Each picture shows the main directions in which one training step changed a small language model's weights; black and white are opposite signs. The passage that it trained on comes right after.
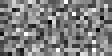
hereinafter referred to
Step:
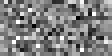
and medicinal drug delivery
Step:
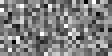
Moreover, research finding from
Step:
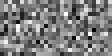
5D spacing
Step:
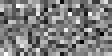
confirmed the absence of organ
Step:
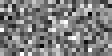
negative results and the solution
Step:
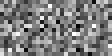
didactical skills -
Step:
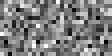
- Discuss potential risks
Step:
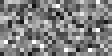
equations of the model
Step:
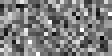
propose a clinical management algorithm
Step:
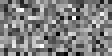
- Communication vs.
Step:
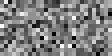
of being transplanted.
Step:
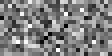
achieve a robust, reliable
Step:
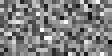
rural area between the cities
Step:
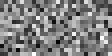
qualified academic individuals through
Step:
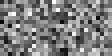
The subunits of
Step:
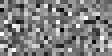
Furthermore, although the result
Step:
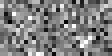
IBM Cloud
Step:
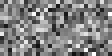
the professional categories that are
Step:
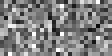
risks or hazards associated
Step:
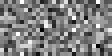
communication skills and forming
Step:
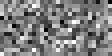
situations such as the one
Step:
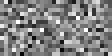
and health status due to
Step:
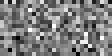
or interrupting the
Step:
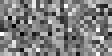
ethnicity could learn
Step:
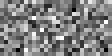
fruit is very important
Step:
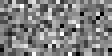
released in 2020 and can
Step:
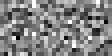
plays an important role in
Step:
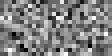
emotional burnout,
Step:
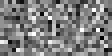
that will create machine
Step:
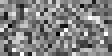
Routine use of
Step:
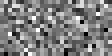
operations) to data in
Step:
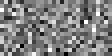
with software development. He
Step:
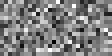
the complex architecture of
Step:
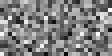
response 13.6%
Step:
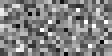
(IoT). He
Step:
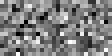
Administrative Reform
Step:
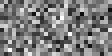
the full consideration of the
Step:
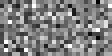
inside diameter of both sets
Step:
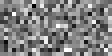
it hits the fuel
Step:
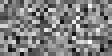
the development of the
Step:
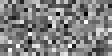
related service datasets.
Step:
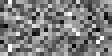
to combine parametric
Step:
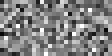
Table 8: Impact of
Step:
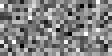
system of digital services,
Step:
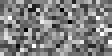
this approach, the
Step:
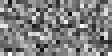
to applying the same heat
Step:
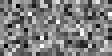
Procedure The CNT
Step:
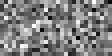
of cases were taking
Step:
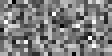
elevated IOP
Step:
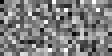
The equation of SS
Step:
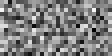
to evaluate general performances
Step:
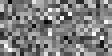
value of ICC using
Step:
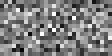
been researched. Through
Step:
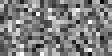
design and the operation of
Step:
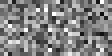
left over is white
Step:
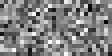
the symbols learned
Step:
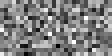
yoga and
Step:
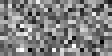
especially midwives.
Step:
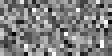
life-long learning linked
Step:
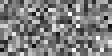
the creation of the
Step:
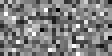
thiourea through
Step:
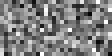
mutant migration
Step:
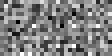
were 3 times at higher
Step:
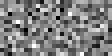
Whiting & While,
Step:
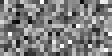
Federal University of
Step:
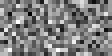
Deficiency in Patients
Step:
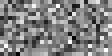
data transmission speed analysis of
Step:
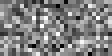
gauge group of
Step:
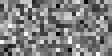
lack of tolerance for
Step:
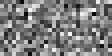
how these can/ will
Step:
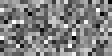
fragmentation. The study
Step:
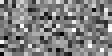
created, and are
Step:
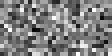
saving and con-
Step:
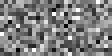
data bit width",
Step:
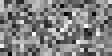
changes in hepatic
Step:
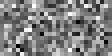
can be started by the
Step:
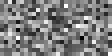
spheres within and outside
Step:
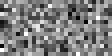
for future IT
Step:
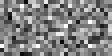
2016, the National Bank
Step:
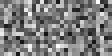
Yes No Collected
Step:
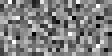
polar complete pairing
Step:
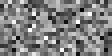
use two adaptive
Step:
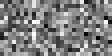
adopt certain effective strategies
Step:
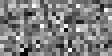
tumors first invade
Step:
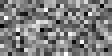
of Clinical Sciences,
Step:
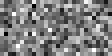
admits the
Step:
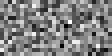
similarities of images with
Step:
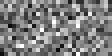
good oral hygiene
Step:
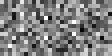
all areas will mean that
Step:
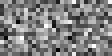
AI tools, their governance
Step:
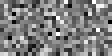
planners actively seek
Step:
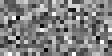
grounded. The
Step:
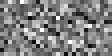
1 explains the need
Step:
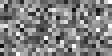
the Science Communication
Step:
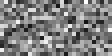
and Israeli religious
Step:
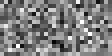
the expiration.
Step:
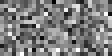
drained and has a
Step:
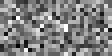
playing. The first
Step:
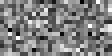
dioxide was
